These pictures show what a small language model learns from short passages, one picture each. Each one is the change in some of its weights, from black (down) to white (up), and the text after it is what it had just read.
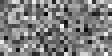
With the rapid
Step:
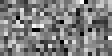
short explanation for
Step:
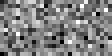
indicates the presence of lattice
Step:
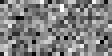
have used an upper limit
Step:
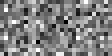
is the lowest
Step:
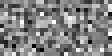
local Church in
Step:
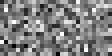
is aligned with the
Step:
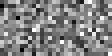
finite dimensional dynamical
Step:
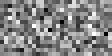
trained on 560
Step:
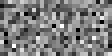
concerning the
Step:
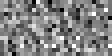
at home during the
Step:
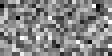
finite closed quantum system
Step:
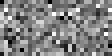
be reproduced
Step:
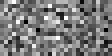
a set of attack-
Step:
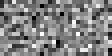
bath's energy
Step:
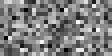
L F J G}
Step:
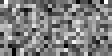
and RWTH
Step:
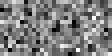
Numerical results obtained
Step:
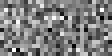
hierarchy align
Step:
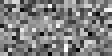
the location of
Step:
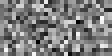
in a curved
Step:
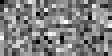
does not require any additional
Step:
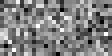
whether the magnetic field is
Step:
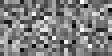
sequence of 2D
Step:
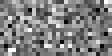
Medium & Hard
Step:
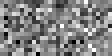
specimens were first
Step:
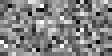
students who answered
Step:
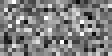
a critical need for methods
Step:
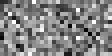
therefore enabled especially
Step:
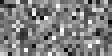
compressible and
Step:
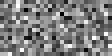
(ROS) for
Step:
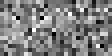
increase only for the total
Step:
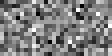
through temporal
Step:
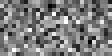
has witnessed
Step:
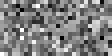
or not the words
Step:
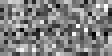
RL designed the
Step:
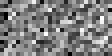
in advance.
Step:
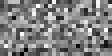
one parameter at a
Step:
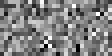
carbon markets
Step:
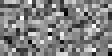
adjusted was 1
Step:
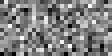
and gluons were
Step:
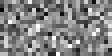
most physics events the
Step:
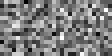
unit cell is kept
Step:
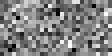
used to test if the
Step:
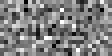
6T SRAM
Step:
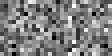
doesn't and
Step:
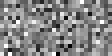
twisted or
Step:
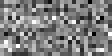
talk - =
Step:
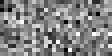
underlying assumptions
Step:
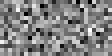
The project success indicator
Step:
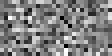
Communication Technologies
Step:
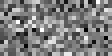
with each channel corresponding to
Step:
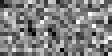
representations conform to the
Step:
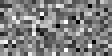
dislocations of
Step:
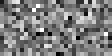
passing the selection
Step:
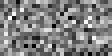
with an elastic
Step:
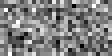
dream imagery
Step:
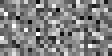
states to characterize
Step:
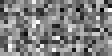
was significantly associated with
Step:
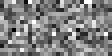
%% without the help
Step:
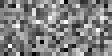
metastasis at
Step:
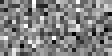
Therefore, we added
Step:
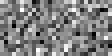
1 watt in
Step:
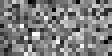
too large to provide
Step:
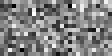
class, particularly those in
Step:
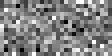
tensors of section 2
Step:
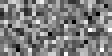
Gapan City
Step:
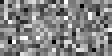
are varied:
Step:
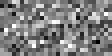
observation and interview.
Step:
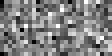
however, is out the
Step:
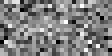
the $z$ direction
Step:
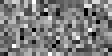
To obtain the equations of
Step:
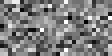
the overall consistency of
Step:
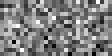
hence in the
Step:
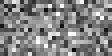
the manuscript.
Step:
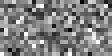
sphere, and
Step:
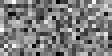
density observable the
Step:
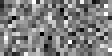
it is shown by
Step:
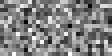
Scarone, L
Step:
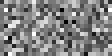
we do not collect
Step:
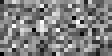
literature or patent
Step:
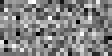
correspond to the normal states
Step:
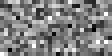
distance, and temperature.
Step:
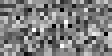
summand on the right
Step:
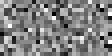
\ee where $\xi
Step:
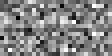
improve on their communication
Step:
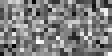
RRc or
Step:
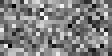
skills, administrative
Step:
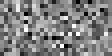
The authors declare
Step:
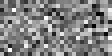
of the intermediate
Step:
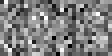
and adding an electron
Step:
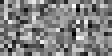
are the sum of image
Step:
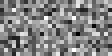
of all resistors
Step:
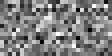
this story.
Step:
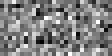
time. From a
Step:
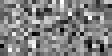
fusion) and depends
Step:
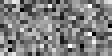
the most effective way to
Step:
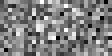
health problem; each year
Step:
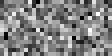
calibration is
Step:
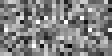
mines and energy only
